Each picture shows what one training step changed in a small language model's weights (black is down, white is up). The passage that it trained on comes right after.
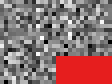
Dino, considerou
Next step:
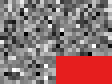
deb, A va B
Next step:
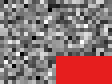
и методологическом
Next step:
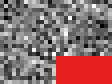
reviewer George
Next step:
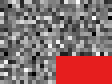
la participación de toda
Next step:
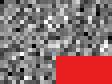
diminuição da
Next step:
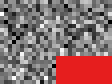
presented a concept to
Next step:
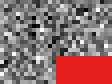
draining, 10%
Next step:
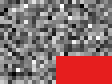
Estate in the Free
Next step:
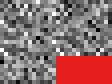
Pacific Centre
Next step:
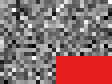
primarily to bind
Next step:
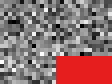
use of helical coils
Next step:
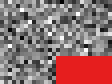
warming below
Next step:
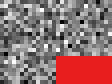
fino. Os
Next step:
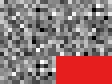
Cl C H Cl
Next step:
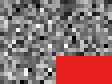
revealed that gender
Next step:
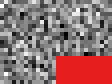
parroquial de
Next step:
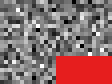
mining engine. In
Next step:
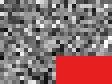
approval from the ethics
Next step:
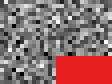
excursions with students
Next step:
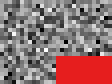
ATV belum
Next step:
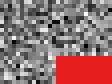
adopted to ensure
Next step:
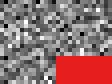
– Россия,
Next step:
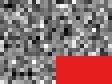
Participation in
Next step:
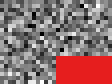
Dr. Seema
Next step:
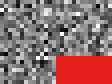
no space left for
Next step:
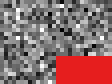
the conflict,
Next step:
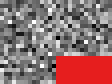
Although the experiments
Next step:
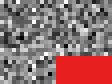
modo più
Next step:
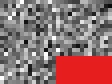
что позволяет
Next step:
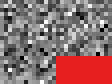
"emergency of
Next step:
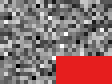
function of the spatial
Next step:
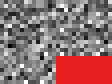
counter electrode was
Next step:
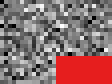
do Renascimento
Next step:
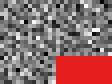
those without recurrences
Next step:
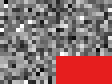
the FiWi
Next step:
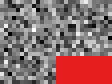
form that was named after
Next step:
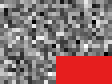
account these results, we
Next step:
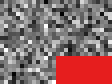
filled with water as
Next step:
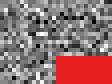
(25) Immature
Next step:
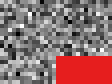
Topic ID
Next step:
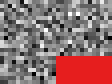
los participantes con relación
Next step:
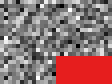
yapay zekâdan
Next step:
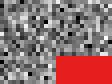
doit, dans ses
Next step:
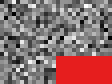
surrogate of a
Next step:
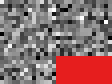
tendentsiyi ta
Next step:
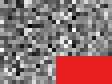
is controlled by
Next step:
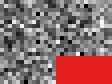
one for human life is
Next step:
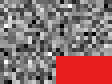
as portas do
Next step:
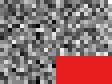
represented a kind of
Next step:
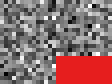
given in figure 7.
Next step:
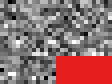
or analyzed during the current
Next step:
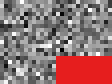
найкращі на
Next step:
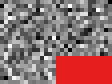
et des bonnes
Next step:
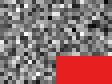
and vertical greening
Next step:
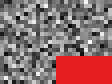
contours of constant
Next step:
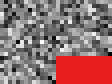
to further improve the
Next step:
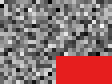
em Quadrinhos para
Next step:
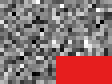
Comparison of infusion
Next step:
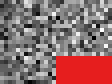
management in Indonesia is
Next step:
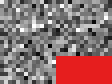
день. Для
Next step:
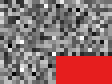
of financial technologies contributes
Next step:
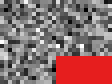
not align with recent
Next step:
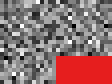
international criminal
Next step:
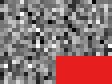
permitiram não
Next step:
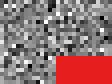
и прибыль от
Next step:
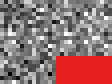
can be interpreted as
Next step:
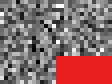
Band assignment
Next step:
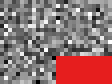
Blood Order
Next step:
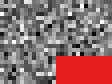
broad applicability and local
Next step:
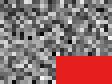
from patients by performing an
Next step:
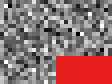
ve kendilerine
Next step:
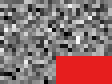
Professional Education
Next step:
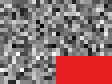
every participant. In
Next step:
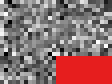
influencing factors of
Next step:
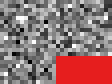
економічний форум
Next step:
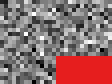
not dangerous,
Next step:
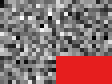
Example 2:
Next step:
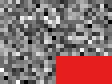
applied. Due to
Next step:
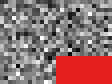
13 participants 1.5%
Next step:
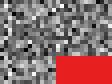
ancoragem social
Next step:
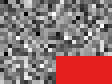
improvement, including parameter
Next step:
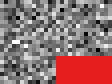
under full control; and
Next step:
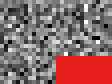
extended periods - No
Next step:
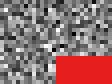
en correspondencia con ella
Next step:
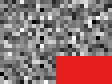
самці й самки;
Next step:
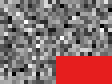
holda yashaydi
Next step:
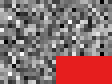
but the redundant
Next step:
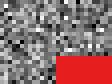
separation gap between
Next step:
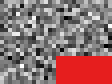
semantic properties of
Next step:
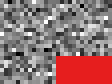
В СФЕРІ
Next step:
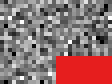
percepção de importantes
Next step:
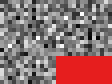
de la realización de
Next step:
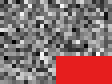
challenge in achieving
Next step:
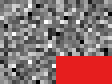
обязательства из
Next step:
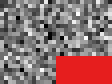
evidence in favour
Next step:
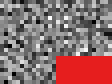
tecnologia e,
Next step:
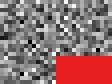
LLC The city
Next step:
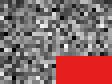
It was established during the
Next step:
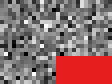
phase with the objective
